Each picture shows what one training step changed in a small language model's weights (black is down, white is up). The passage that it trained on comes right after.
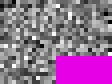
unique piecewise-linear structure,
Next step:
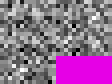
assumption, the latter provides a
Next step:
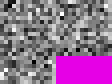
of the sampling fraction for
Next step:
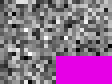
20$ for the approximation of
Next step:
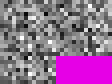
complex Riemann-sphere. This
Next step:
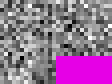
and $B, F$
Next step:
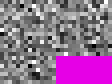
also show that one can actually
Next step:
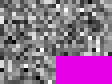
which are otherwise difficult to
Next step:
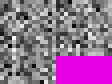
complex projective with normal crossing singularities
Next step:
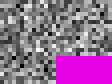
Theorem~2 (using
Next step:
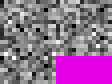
: par ordre de
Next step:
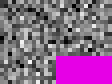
The Eisenstein
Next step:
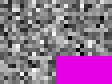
to capture all the generators we
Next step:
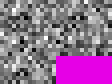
integers, real numbers, and
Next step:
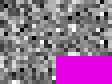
necessarily locally Lipschitz in time,
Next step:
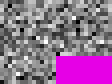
that for the Bernstein basis
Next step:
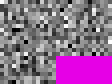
a sum of Lebesgue measures of
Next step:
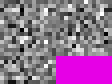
\Vert w_n
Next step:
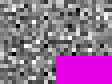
\int\langle f
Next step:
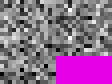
is zero, the constant coefficient
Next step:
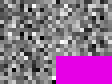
dots represent the distribution of
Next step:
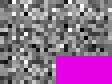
then it will clear the
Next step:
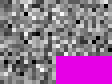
then there is some $1
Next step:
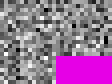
de centre $z$
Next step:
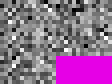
Also, notice that $$
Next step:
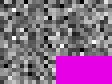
coefficients. \par This leads
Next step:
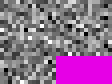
positive integer $q$, we
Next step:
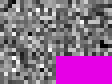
of functions~$u\colon
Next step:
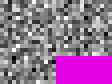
to Milnor
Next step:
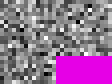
$d$ and such that
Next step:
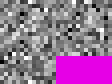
fixed, and $\alpha$
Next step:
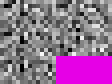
case, there is a matrix
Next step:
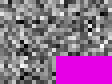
the statements of the regularity results
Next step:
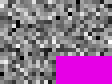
Diff. Geom.}
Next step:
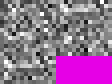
driven cavity
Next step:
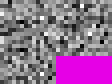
the fact that we can
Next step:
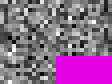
a performance-oriented
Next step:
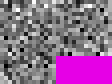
to maintain the equilibrium between
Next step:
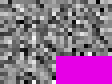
the genericity stated above.
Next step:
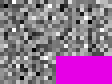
only if it is of the
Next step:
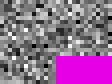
in the tails, a
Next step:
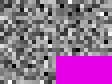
is bijective if and only
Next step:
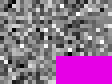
of $\Gamma: M
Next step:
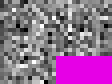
idea raised with development of
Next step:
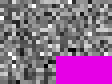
which is found by solving the
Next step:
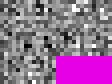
$\Pa$. There exist two
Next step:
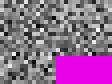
deletes the term
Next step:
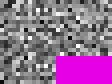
of $X$, together with
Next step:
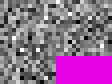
In the latter case, the
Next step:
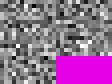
we decompose \[ U =
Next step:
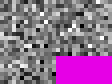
model was not possible from the
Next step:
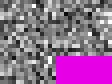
given by $x^m
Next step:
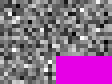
VEC with Dirichlet boundary
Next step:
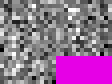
which circumstances linear series
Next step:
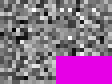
above discussion shows that $$
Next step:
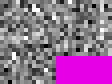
terminology, where ``analytic
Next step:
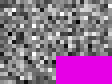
maximal models. Let $M
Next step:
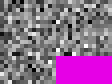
We have the following generalization of
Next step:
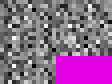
free transverse vibration analysis
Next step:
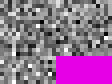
and the (equal) sums
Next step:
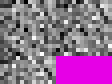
limit theorem. We remark that
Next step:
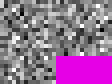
t^{-2} \parallel
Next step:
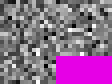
equation are obtained by considering functions
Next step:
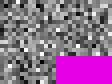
associated to $X$ is
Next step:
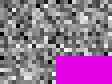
replacing $A$ in
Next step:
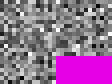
$Y$ is the free
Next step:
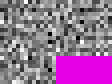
\bmatrix a_1 &
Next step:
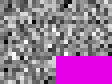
of an algebra (Section
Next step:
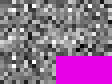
privacy as the number
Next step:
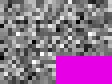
that such subsets coincide with the
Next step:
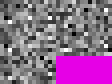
& VETERAN &
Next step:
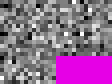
because we have uniformly bounded mean
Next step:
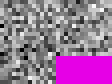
order that the integral be
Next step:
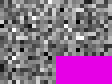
from the level of additive noise
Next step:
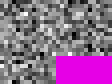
\noindent The present results
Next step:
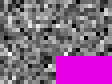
We shall maintain the invariant
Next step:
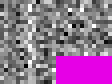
presheaf $U
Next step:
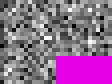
spherical components, any disk diagram
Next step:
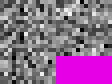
is alternating. Since
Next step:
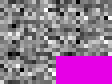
\anti \Div
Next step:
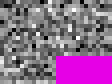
satisfied. We use the first
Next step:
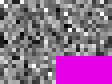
S\setminus E\longrightarrow
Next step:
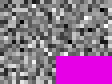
travel times vector for
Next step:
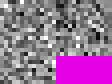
problem in $\chs$
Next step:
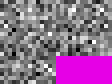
$T_p$, acting
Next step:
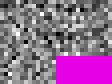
rather viewed as objects of a
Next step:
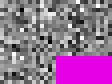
n \text{ odd},
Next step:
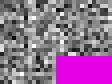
such that for $\sigma
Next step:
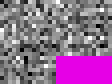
does not depend on the choice
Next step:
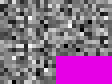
such a term {\em structural
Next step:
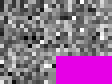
Therefore $\Phi = 0$
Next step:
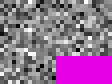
weights $1$ and
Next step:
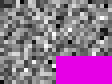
forms in logarithms of algebraic
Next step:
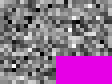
the focusing NLS with
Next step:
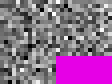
calculated by the dimension formulae
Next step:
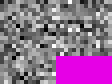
decelerate as hard as
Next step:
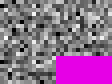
a constant norm equal to
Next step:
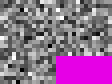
is not almost sufficient.
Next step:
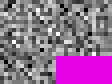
of many special polynomials and
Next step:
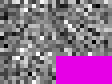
chromatic symmetric function for
